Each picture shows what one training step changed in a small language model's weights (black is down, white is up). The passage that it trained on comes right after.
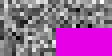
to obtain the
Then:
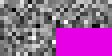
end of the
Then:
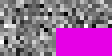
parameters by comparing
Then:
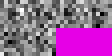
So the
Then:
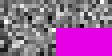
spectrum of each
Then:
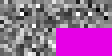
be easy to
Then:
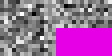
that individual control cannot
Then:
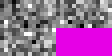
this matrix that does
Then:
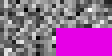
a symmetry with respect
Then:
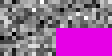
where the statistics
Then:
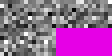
suggests that the
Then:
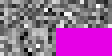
probe field.
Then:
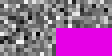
with a set of
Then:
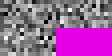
outer hull
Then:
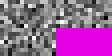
as constraining the
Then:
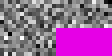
of modular
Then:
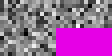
the availability
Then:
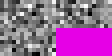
that $\rho$
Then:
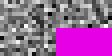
and were not flux
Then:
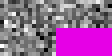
wave and radiation
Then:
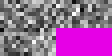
of a typical
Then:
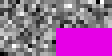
a timestep
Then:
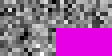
the others.
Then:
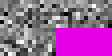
exciton over
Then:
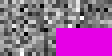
are set dynamically
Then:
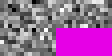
calculate and average the
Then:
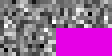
uncertainty principle
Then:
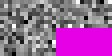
by fitting the
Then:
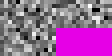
a dynamical system
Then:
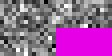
expected flux and was
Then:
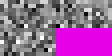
as the most common
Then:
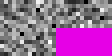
chaos is
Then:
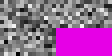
only difference is due
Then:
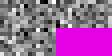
graphene lattice.
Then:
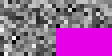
in the behavior of
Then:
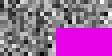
the present paper we
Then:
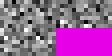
discretized into
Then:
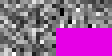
at an energy resolution
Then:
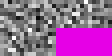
in applying
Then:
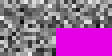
of the developed
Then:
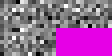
The CW light
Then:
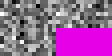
$\scri$ is
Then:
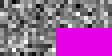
$T$ is
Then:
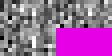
Outside the
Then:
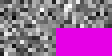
tokens and
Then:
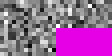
denote by ${\cal
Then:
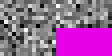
strongly depends on the
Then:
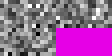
patches according
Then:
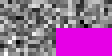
in vacuum.
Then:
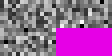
the electrons in high
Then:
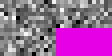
been observed to
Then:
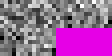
in which the
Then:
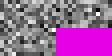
of the fundamental
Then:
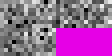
more massive than
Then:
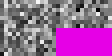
to the past
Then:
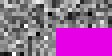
and known b}
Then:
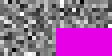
is built
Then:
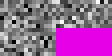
quantum kicked
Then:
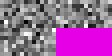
factor would increase that
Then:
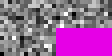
in vacuum beyond
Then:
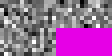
measurement channel. On
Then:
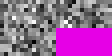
an arrow
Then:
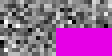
oscillatory system
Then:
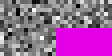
disk is described by
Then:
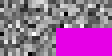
\right. &
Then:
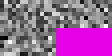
the transverse momentum spectra
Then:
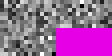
the deviation from
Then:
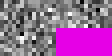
different labels is
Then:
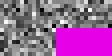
reaching lattice
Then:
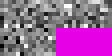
spin and mass ratio
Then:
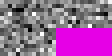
section, we present
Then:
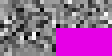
there will be a
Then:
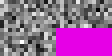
or promotional
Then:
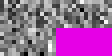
the one with the
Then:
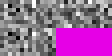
for querying
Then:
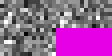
dynamics theory,
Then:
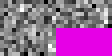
same as the one
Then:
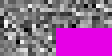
rotating black
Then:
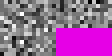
is reduced to the
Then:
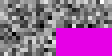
we obtain the
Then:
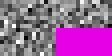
based on a
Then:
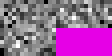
frames of
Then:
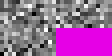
that correspond to
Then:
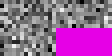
analysis of large spectral
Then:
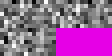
average number of
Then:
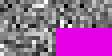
module in a
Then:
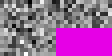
the GaN
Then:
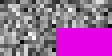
}\textbf {\bibinfo
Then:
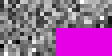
the charge of the
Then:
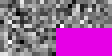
subsystem given a
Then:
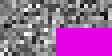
study shows that the
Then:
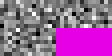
hydrogen lines,
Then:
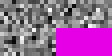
fluxes for
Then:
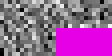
of gravity,
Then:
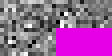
structure and evolution of
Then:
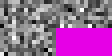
executed under
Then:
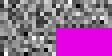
the background is much
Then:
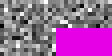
has to find a
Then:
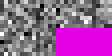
ensures a
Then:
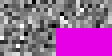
scoring model,
